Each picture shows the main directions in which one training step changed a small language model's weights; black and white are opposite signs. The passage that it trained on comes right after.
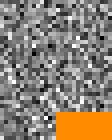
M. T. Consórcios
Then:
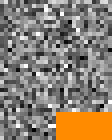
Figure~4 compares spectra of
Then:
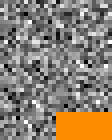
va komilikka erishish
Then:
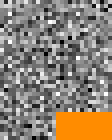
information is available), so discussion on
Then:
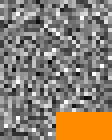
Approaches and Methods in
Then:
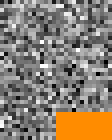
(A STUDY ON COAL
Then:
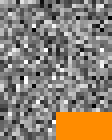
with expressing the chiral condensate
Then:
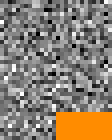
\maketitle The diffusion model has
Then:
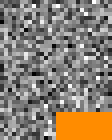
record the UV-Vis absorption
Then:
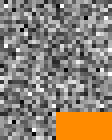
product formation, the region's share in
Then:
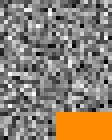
turns out that the agreement with the
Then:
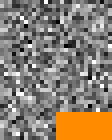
of complications [4,8]. These
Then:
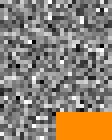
- Brief Summary of the
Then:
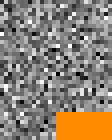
the break lie first overtone classical
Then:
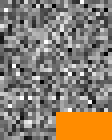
omilidir. Shu
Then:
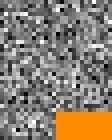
where output represent by $$O =
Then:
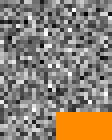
a result, employees are less
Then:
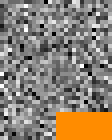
and the dilaton field, respectively. The
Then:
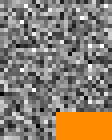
(EMF) [Budinsky et
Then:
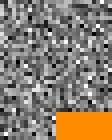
and the customs area [11.]. The
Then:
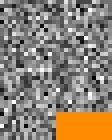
50 micro gram per ml:
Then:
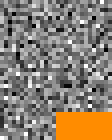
the nuclear density which we define
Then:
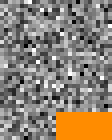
observed. Erosion Control
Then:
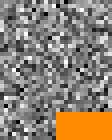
both of which are determined from the fit to the
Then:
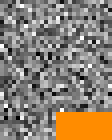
of the Sun and the solar wind.
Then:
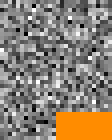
problem with nonlocal condition for the
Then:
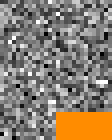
из тонкого слоя
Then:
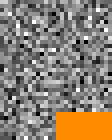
and high HR. Hybrids with
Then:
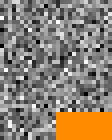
well as proposals aimed at optimizing
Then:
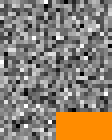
yang mengukur konstruk yang
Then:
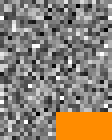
results are shown for systems recently investigated
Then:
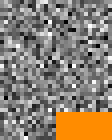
medians. We find steeper
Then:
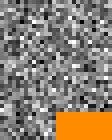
kirlanishga mahkum
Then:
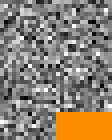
⁴, Cheikh MM Lo
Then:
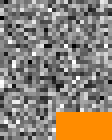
et al. (2021), el exceso de
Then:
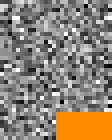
an instantaneous increment of shear
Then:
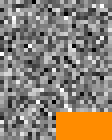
circulação. Em seus
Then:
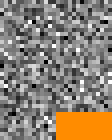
with long working periods (≥
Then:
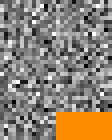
cosmological scales, this requires a
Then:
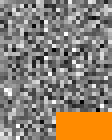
in lattice QCD}
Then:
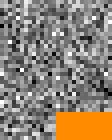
2011). Salesforce.com
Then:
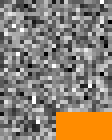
in 2010, this reaction has been examined
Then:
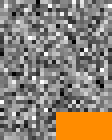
as a clinical and biochemical
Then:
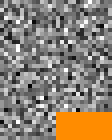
cechami: - prostym
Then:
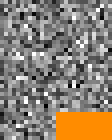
Phylum **Brachiopoda**
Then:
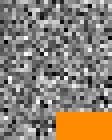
ha redistribuido por el
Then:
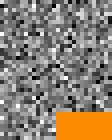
state chemistry and materials
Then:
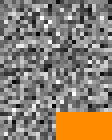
higher resolutions in the examined
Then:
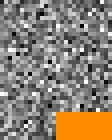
and ignition points, we conducted
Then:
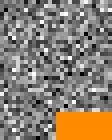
j, \alpha, \beta} \left\{
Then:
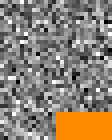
the outset with a modified
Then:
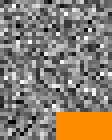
intención de querer cambiar
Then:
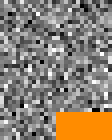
on other factors, as well, but the dependence
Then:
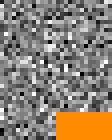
*Random Forest*
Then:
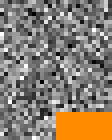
в которую было
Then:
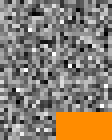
lockdown. Events such as
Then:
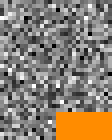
ega bo'lmay qolmoqda
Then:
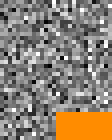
Sports 49a Ilia
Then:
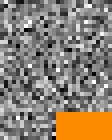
pigmentation intensity. Both
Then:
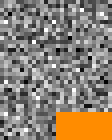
asılı olaraq bu və
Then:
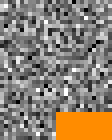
où les échecs des
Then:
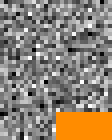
económica de las personas con
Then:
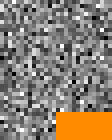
the band gap, flat
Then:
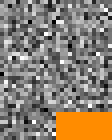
shear and bulk viscosities are
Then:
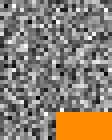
central beam pipe comprises
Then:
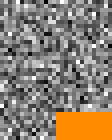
on the source. The parameters of the
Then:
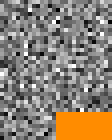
bo‘lgan kompyuter
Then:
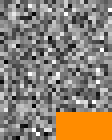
لم يفصل بين
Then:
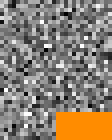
should still be thoroughly tested,
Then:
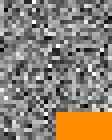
faoliyat yuritadilar.
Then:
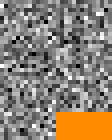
Daniya ushbu davrda
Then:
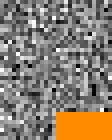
di-jet transverse energy.}
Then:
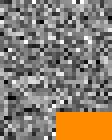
(the inequality would not be universal but
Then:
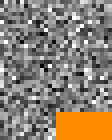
für den König und so
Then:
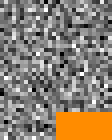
the 5G5 variant. Table 5.
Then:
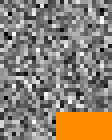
range of the compact companion is determined
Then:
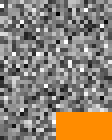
as perceived by a person. It can
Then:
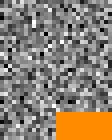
which all emissions will be balanced by
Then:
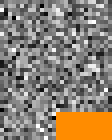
O'zR Tabiat resurslari
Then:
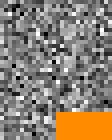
\begin{eqnarray} V & = &
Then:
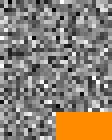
data pre-glitch 1 are well described
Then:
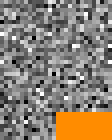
innovations, there is no common market
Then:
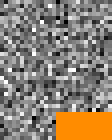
ketiga adalah tahap
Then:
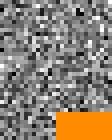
[24]. The BFOA consists of
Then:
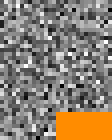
it is turned on. An example is given
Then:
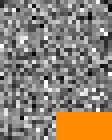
22^\circ$, in addition to PV
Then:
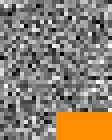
A., Suárez, J.L.,
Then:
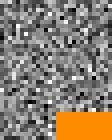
origin are obtained for peak order 1 and
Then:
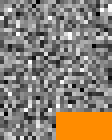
$\omega'_l$ with $i, l
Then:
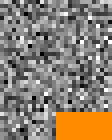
MF, Tijssen JG,
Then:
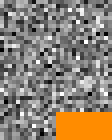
yordamida qog'oz ishini
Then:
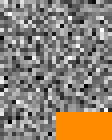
to deprive them from achieving
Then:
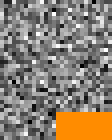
further harmonization of HEI
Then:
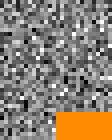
faqat xoslarning emas,
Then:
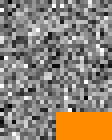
aspektda tahlil
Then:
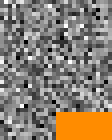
are indicators that are lagging behind
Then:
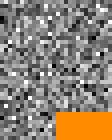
de cognição é um conceito
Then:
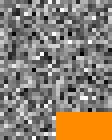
dramatic dynamical differences between the
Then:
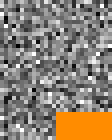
pions are bunched using a system of RF
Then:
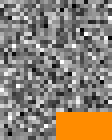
overcoming these challenges requires
